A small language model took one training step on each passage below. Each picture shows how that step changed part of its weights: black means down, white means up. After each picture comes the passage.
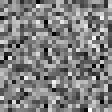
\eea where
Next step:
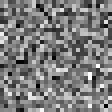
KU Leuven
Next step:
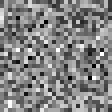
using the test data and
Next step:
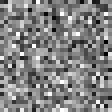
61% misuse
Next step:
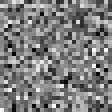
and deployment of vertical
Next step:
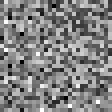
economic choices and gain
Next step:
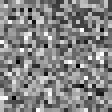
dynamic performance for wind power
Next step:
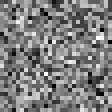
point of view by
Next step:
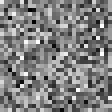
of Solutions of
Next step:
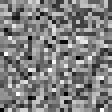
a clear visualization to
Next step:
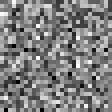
for $\mu >
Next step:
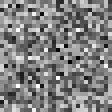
on digital marketing
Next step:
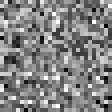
(Data source:
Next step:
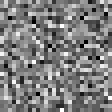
Microscopic Observation
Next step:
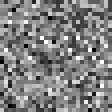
only the uncertainty within individual
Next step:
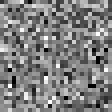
and was estimated at
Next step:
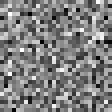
generation. The PV cell
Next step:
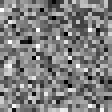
belief is correct.
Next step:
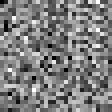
spherically symmetric
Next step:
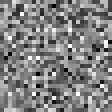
into account, the
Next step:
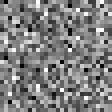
remotely through the
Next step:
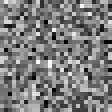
m Multimode
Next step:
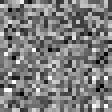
and Hall resistance
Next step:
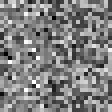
of production. It can
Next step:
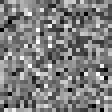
Comprehension 5
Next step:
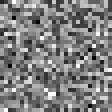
as in temperature and
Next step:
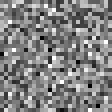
in accordance with the
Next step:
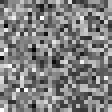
Imperial College
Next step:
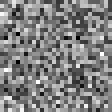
for any lower value
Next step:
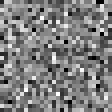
genes were identified. The
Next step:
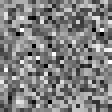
field theory under consideration.
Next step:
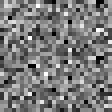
effects must be taken into
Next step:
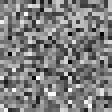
percent knowledge score and in
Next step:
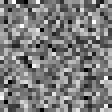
a few numerical studies of
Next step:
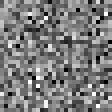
replacing Z_T
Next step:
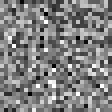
large, so the
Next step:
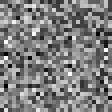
that foster
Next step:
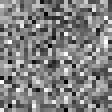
other person commits a
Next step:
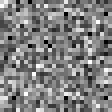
Q$ potential for
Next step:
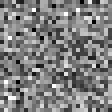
meet these cleanliness
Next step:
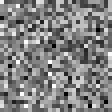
of the previously machined
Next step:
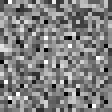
where the connection was via
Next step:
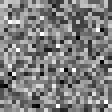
industries, such as
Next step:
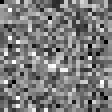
construct in terms of another
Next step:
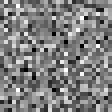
\it Perimeter
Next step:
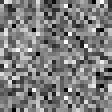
structure is presently not
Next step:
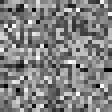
low return, loss and
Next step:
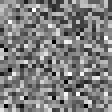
the superconductive grain with
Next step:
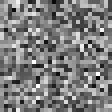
relationships more reflective of
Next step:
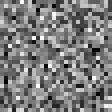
The combination of these two
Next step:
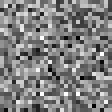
on the exact parameters of
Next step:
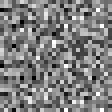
The moduli of the
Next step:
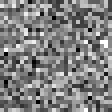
of a project's
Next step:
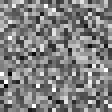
in this research.
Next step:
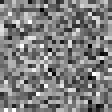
form of 8 bits,
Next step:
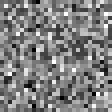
MD simulations. We
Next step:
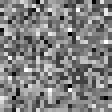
at midplane for
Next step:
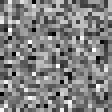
were collected from a plot
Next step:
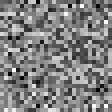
and the precoding vector
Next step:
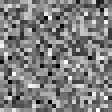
we are interested in a
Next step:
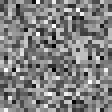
different from zero. As
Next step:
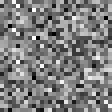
these research studies combined models
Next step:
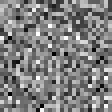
the ground and first excited
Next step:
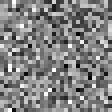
one of the boundaries is
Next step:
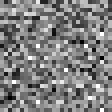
established a binary classification approach
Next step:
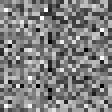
student demands, and
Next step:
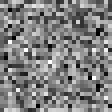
and only the relative
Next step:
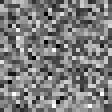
reviewing outpatient
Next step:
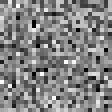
30 minutes at a
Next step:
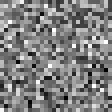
in Indonesia.
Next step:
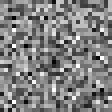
values, content,
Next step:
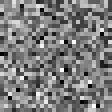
families had all members
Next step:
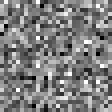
Gajah Mada
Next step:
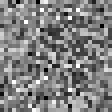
some lower-energy data
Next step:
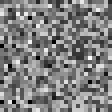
error correction with arbitrary
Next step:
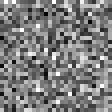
rhombic region
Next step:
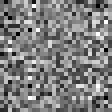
and aimed to promote
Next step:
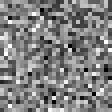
advocating the
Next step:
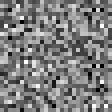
and supervising
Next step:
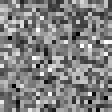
this phenomenon in Co and
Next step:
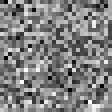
and loss of that at
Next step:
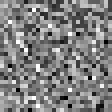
the valence-band
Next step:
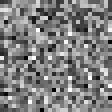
viruses representing the different
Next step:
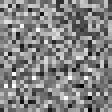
on health, and
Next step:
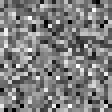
structure is defined such that
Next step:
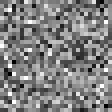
we will first explain how
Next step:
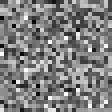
block of the Hamiltonian
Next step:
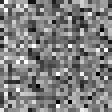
Government Expenditure
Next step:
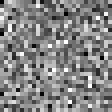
stirring at room
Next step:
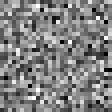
up to degree 3 were
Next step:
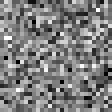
Vikas. -
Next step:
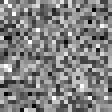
forward diffracted intensities
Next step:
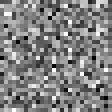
be a cubic
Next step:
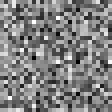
hero, a
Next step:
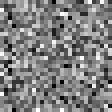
This article also uses the
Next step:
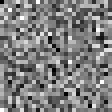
pattern of the new trajectory
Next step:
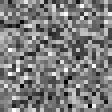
the pessimistic
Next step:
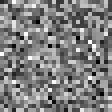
as a list of
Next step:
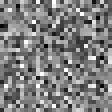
are greatly affected.
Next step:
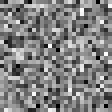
(left) and the
